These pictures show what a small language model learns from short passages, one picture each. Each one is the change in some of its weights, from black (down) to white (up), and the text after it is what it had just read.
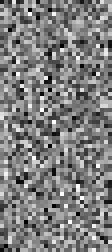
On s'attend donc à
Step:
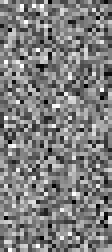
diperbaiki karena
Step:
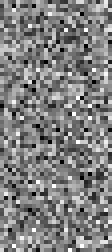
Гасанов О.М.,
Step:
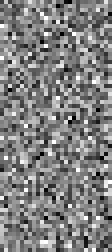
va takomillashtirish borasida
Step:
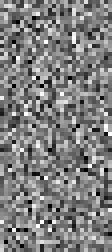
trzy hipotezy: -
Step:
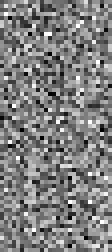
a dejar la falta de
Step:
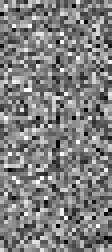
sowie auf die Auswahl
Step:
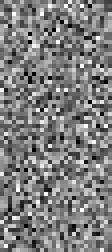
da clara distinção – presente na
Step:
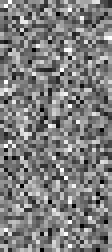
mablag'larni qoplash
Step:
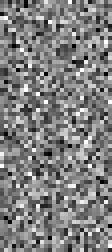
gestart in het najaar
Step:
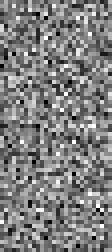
tushuna bilish va uning
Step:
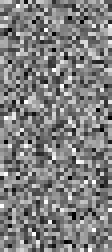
biri bo'lib, u tillarning
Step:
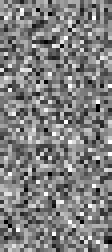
topik untuk mengetahui
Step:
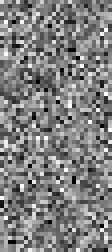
process of its entry into
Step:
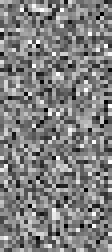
içi sayfalarında en çok
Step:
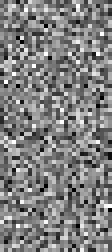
bilimga ega bo'lishi,
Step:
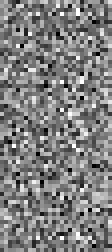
che è stata applicata al
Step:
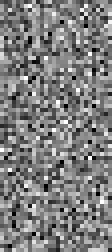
eng so'nggi modeldagi
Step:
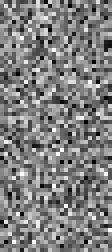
ikki o'lchamli
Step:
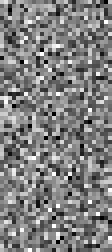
yutuqlar tufayli
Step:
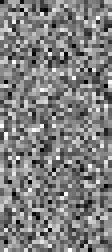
yil. Zamonaviy yoshlar
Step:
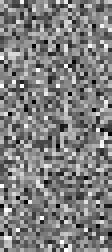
maîtresse contribue à son
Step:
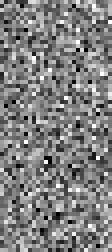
tahun mendatang 0 = No 1
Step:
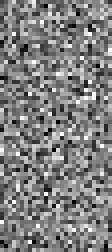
da Estrada do Paraibuna a
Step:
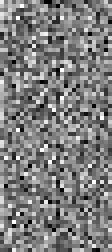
faut pas qu'elle le soit,
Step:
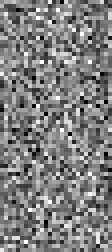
мкл) + сыворотка
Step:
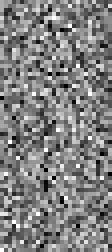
mantiqiy qayta ishlanib,
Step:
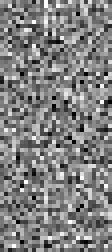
автором). Наличие
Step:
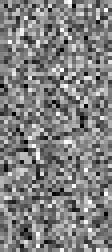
область в годы Великой
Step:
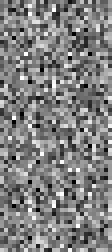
suatu penyampaian informasi
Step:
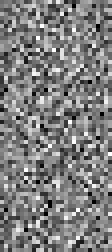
[16]. ПН клинически
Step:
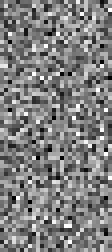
scarcity, they lack
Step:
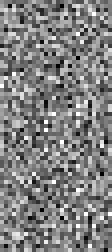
faoliyatiga qarasak,
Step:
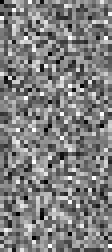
berish kerakligini uqtrib
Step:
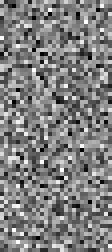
all'identificazione dei
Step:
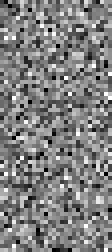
й сотень деталей він
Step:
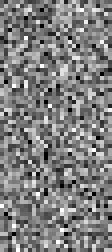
ta'lim olish istagidagi
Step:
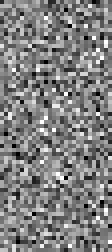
todo caso el uso de NA
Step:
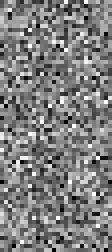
бунинг асосида уларга
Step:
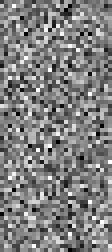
básicamente un conjunto de
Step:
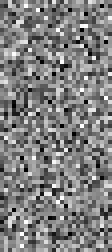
testes de carga utilizando K6,
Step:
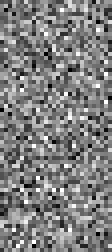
поглиблення розриву
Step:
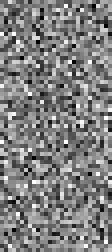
a essas convicções partem da
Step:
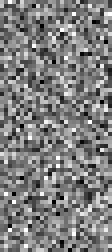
conflict”, etc. [3]
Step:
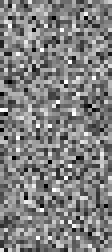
tantangan sebenarnya
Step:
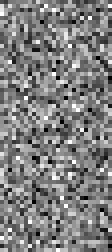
d'assurer la croissance et
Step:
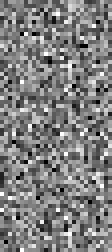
не просто государственной
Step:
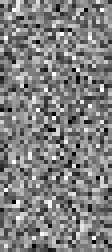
oshirishdi. Ular O`rta
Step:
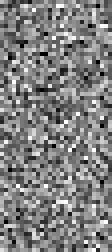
weit verbreitet und gut
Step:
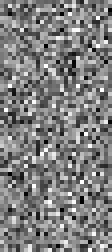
of emotional exhaustion
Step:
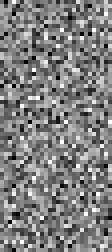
specific literature in the
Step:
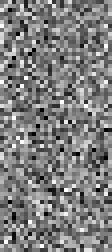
в напрямку так званих
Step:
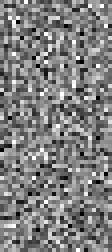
va boshqa masofaviy bank
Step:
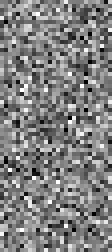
o *Dicionário IPHAN
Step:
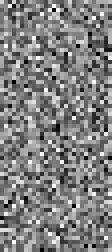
ta'sir ko'rsatadi. Shu
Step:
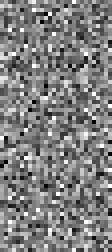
APLAUSO e a nossa
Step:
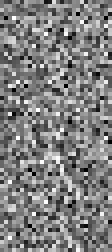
incisés composés d'un
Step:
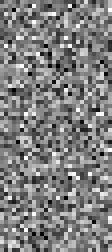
e incapazes de trabalhar com
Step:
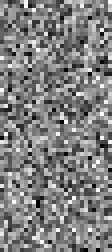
cognitivas. La implementación
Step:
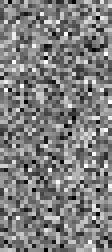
співробітники наразі не в
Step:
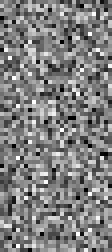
palacete, porém de
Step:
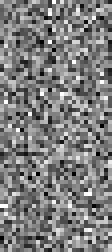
dan kepercayaan terhadap
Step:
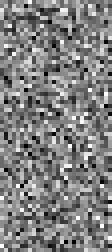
melaksanakan tugas akan
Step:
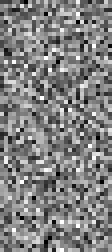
Hewan yang berbahan dasar
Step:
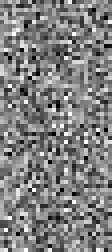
високу значимість у
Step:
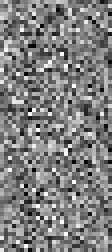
различным основаниям; –
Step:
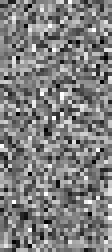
terhadap kinerja produk
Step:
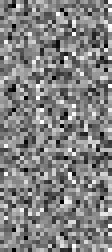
va serqirra tildir. Shu
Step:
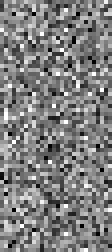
of this work is that its
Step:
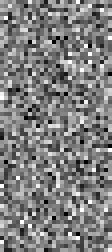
степени определяется
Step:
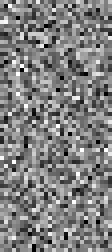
oʻzgartirish imkoniga
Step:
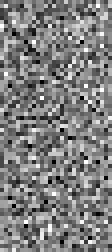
тобто поділу соціального
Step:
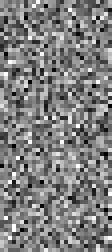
platforma². Kā
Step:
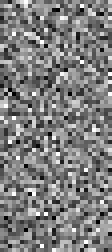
o valor simbólico da
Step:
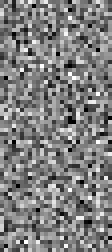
A, Stopková P,
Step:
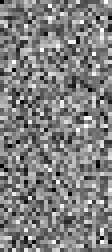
na pag-unawa sa mga
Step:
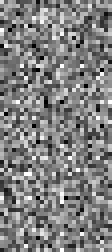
4, Jurusan Biologi,
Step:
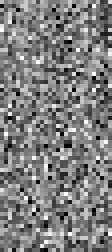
que a democracia instituída nas
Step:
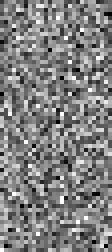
(2021) fornece dados
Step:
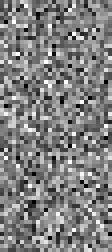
релігійного культу на
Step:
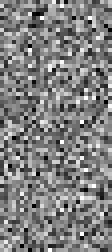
la Unión Europea –
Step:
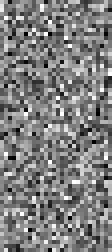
role in the body. The role
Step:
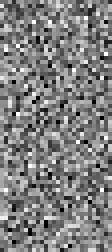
and local advertisements,
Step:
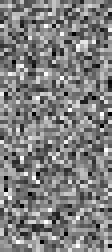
era um desses amantes, o mais
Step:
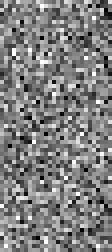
componentes, que representarían
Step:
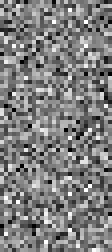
yordamida ingliz tilini
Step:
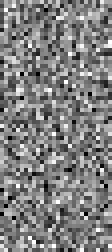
ayqın kórinedi. Al
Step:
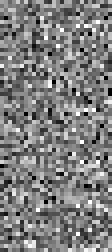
literarios para los estudios de
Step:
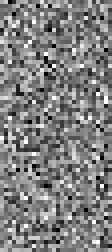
komt een verhouding
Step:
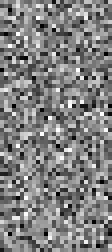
sonucunda daha üstün
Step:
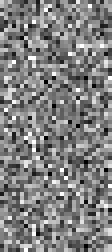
xususiyatlarga ega.
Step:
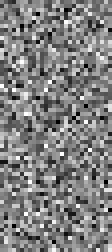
T., Yulianto, A.,
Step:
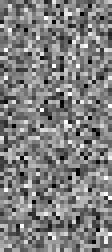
Algoritmo de evaluación y
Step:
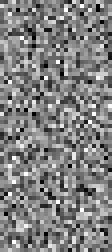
Holmes, J. G. ve
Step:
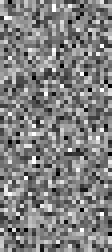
Literatuur - Arrow,
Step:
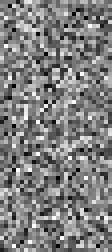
um festzuhalten, «dass
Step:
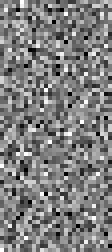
рідних, друзів,
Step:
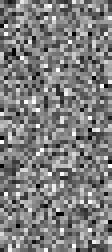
olindi va 50 nafar
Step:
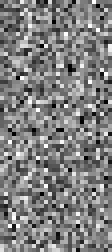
двух основных этапов,
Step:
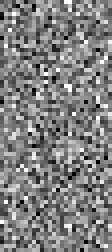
от Тулы до места
